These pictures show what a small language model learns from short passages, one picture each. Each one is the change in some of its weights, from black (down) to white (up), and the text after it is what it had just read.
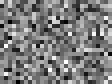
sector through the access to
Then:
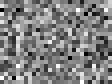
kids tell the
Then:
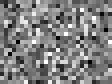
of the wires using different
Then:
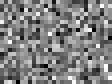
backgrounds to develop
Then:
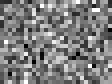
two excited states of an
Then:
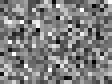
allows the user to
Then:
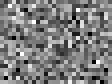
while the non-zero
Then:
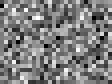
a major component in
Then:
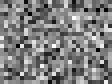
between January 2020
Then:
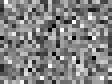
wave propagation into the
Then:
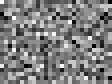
of experiments was conducted with
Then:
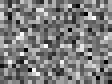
this study: there is a
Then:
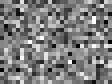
histogram based mode
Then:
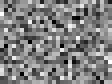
Living Rev.
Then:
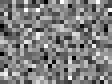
indicator. The return
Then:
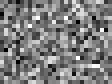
for the solution $II$, it
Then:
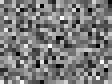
deviations from the classical
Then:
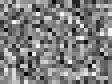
one of the keys
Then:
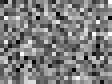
work with three color components
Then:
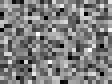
of view, there are some
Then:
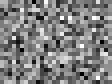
experimental conditions an average current
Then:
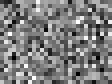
both increased expressive
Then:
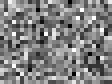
the global exponential
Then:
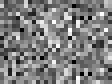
C-A-H) that
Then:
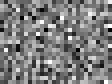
goes on for more than 20
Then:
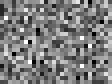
reaches the quark
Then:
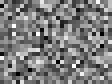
collected through clinical
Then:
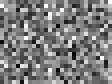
to the conference and the
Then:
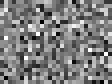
financial scams;
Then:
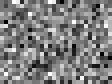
and Software
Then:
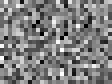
$105$ numerators
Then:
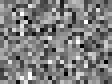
\parallel d$
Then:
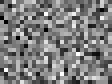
more severe than conical
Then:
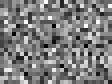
core determinants of the
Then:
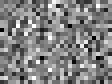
Hodge bundle on
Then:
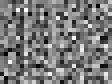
and Dependencies through
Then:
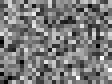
in the relevant cavity
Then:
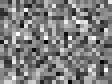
However, the optical data are
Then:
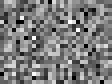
is small, this spectrum is
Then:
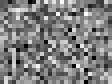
Available Best
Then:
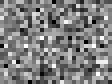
harm that we asked
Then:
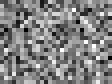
Se and Te)
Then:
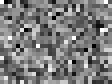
superconducting qubits
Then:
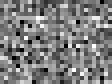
\end{align} where
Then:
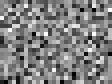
government, and
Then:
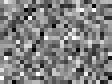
Matthew James
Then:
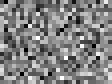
of South Omo
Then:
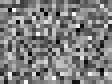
of assumptions, such
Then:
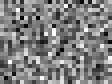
the story. In the
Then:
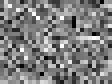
and by $M(s)$
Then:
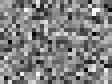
positions along the beam
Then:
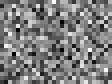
depend on the {\it charge
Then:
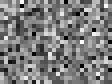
to those discussed above.
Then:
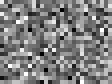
density in the antenna
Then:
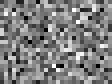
μ m) of same
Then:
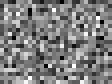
shoot at very different
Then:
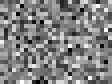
first fragment.
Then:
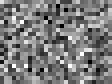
different tracks. We find
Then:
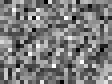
(CRLA) will
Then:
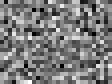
detailed radiative transfer
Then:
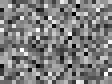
and only one-dimensional
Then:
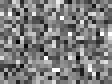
the circumference by
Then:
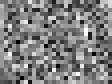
develop tools and components
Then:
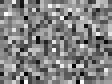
center of the entanglement
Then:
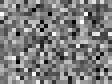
fibers. Wang et
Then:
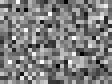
recommended.. However,
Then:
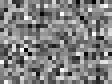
life history of the
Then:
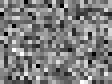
insider's account through
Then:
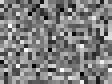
an example of coordinated
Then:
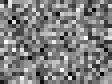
effect of instantons in
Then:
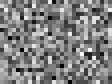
filter after 72
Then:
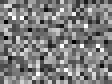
summarized in Section
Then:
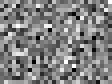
desired system responses
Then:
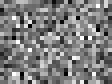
\quad \textrm{ for
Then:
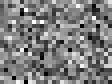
optimization process finding the
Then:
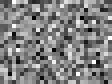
Carlo Simulation
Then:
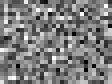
By contrast,
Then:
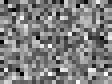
decreases with increasing temperature
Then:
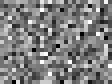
units observed 5–10%
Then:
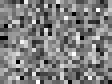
double fibration,
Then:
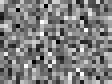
simulations in Lithium
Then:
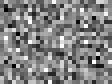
outcomes as per result found
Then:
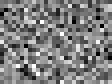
is characterized by a set of
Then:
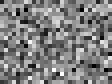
galaxy population and have
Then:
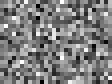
failure in its implementation
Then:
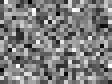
residuals reported in
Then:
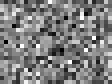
in \CDR\, and
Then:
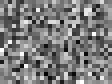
of tunable parameters, including
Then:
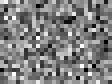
into kernel space where data
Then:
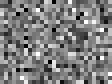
aircraft were finally
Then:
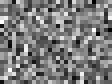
couplings is also relevant to
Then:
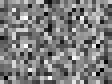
\infty$. \vskip
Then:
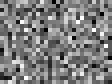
This application enables users
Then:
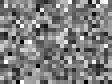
metabolic rates,
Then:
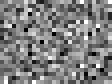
interest (e.g.,
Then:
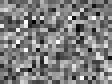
distinguishable from the
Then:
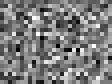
on the response and should be
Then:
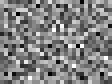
Maxine David,
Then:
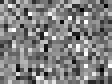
channel gain λ_u
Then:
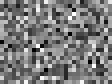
typically proceeds
